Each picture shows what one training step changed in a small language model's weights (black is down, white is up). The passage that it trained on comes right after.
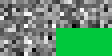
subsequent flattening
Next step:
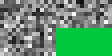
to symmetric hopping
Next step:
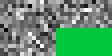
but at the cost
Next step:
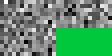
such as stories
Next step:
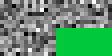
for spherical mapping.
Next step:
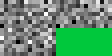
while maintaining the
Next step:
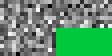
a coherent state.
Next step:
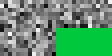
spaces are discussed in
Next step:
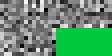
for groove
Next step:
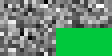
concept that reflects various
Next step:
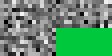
elimination of
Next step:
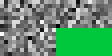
point symmetry is
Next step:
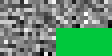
interpolates between
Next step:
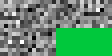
for differential expression analysis
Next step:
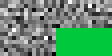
canonical ensemble
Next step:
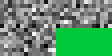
large spiral in
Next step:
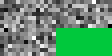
to discuss the
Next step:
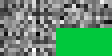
has to be calculated
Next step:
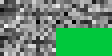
to gender, which
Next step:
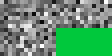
improve the performance of
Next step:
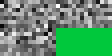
paper is organized as
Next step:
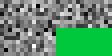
could further improve model
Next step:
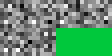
The image has been
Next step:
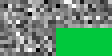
Observations at fixed
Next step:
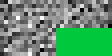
the AoI
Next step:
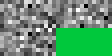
European research infrastructure
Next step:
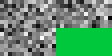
into nursing
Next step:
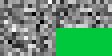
the mobile interface
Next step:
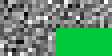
calculating the spin
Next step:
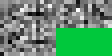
of users'
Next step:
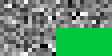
G. Xie
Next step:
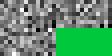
both vHss
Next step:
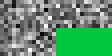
less than the level
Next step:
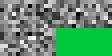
relied on data
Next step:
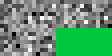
the MSE is
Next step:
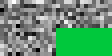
areas on the diagram
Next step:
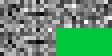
of steady state
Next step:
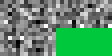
cotton head
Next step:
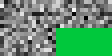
is predicted as positive
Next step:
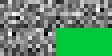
sensors except for the
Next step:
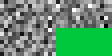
its original meaning and
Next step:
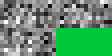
to be an effective
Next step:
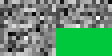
the implementation of
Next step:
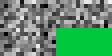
ones, the connection
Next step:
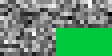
upper and lower layers
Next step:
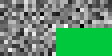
organise the activity
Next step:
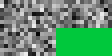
is shown in
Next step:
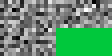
process of analyzing
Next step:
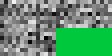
the data can be
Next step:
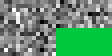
is a correctly
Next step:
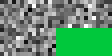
engineering, or
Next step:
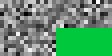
countries with higher
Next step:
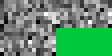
via \be
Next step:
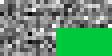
and different levels of
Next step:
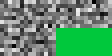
form of optimization
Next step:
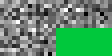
real-time data
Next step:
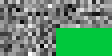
of Physics,
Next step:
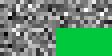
now $n$
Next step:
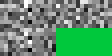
standards development.”
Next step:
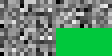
needs to implement
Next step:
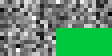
not always work,
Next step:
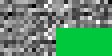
tear duct
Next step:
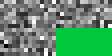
previous digits are
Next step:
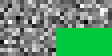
experimental probe most often
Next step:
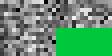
obtained in the
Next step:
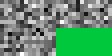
The ratio of
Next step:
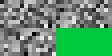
idea to develop
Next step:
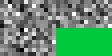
As a result of
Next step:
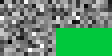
anywhere. The
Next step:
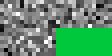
Hence, one would
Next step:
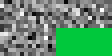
is rather conceptual
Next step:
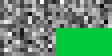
Theories with
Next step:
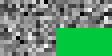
that align with the
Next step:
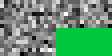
is determined by characteristic
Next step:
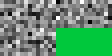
and cognitive engagement.
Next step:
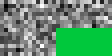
by applying the
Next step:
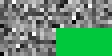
we can consider the
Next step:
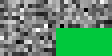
information be represented by
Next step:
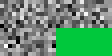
lies in selecting
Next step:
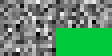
later be used to
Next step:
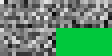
helical pairings
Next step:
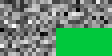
The planetary
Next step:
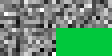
extending the
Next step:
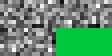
carrier spin.
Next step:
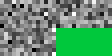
they live on
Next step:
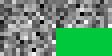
this work the
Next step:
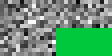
reduce the scattering of
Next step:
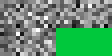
vary in a known
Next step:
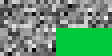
the Russian
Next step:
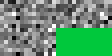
altered, and
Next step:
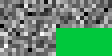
this interval for delivery
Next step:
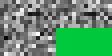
and effort to
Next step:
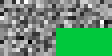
authors. Data availability
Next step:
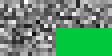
central value at 5
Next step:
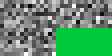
as a function of
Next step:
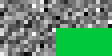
whereas for circles
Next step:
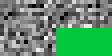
texts, such
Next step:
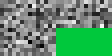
data or to open
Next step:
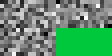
strategy, namely
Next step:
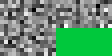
right presentation
